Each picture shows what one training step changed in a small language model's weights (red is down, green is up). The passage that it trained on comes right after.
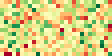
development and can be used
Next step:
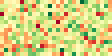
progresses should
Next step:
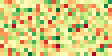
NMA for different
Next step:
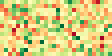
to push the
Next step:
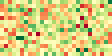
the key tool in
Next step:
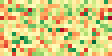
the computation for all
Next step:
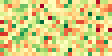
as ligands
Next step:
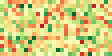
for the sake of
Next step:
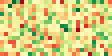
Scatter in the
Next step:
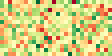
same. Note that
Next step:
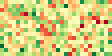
of leaving out
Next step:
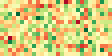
analysis p-level
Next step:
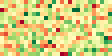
cut in 15 patients
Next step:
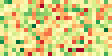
the exhaust
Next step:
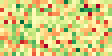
of Shipyard
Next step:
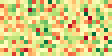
these models. For this
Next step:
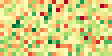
document describes the
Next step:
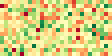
a numerical test
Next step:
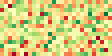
cycle. It
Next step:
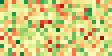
is because, the
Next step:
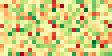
and programs that
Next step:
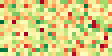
caused by biased
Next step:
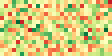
consequence of these
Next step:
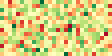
microstructure -
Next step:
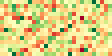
technologies aimed at
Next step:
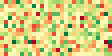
found. Such patients
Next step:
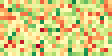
the national surface,
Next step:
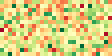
food is not
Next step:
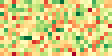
performed to assess the
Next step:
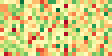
compared to US
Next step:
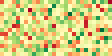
supply from
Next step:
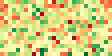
students' perceptions
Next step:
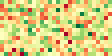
the MAP
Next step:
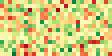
the foundation.
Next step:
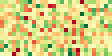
innovation acceptance
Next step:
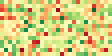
the study period, were
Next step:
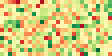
blood cell count increased
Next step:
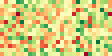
the Leuven
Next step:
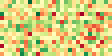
Strategy of
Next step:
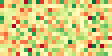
According to
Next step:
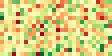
explore a range of
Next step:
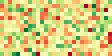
the organisation of several
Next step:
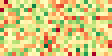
data. Hence,
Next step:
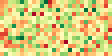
in education at present is
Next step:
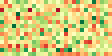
source. Even
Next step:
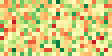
stability, has
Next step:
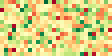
the general text and
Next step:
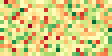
depend on the area in
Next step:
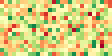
trials that both
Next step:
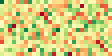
gaining valuable
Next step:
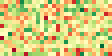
that the data supporting
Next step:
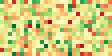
tradition has been found
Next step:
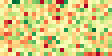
Effect of
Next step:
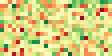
involving the two.
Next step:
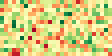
for composite, but
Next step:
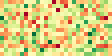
d. Top
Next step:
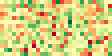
communication, such as
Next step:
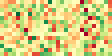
but this is an
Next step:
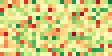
and bn is
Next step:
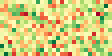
of pesticides
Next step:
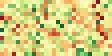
leak probability
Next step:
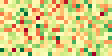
adaptation of
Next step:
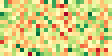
University, 21,
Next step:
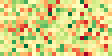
do not crop out
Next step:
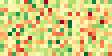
they should embark
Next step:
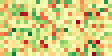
of urban population
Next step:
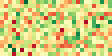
in bytes using
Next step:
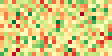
when started within
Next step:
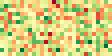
the cruising
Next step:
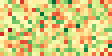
overdose of it
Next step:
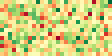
of the board of
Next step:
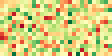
3, we plot
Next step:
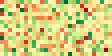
electron energy.
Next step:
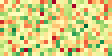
other possible responses.
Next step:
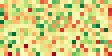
also being used for
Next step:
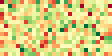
new commitment
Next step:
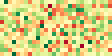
to be notably
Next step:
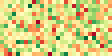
regulated or subject
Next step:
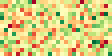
This suggests that
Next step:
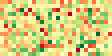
light which is the
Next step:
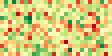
spirals at the
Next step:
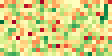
causes the increase of
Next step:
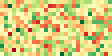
outside world.
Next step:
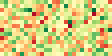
utilized to
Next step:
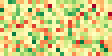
yolk length
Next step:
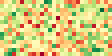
halves of the
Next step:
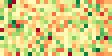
NH groups), and
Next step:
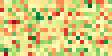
Bar graph is
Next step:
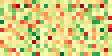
move it and
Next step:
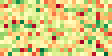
a perception of
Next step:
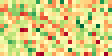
of Materials and
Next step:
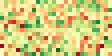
protects the rights
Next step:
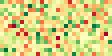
So by modification
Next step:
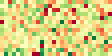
be familiar
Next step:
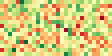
that designs integrated
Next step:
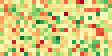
rapid and no
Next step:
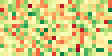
and four old
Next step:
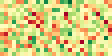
is qualitative
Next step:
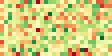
convection heat
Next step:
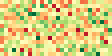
which is reflected by
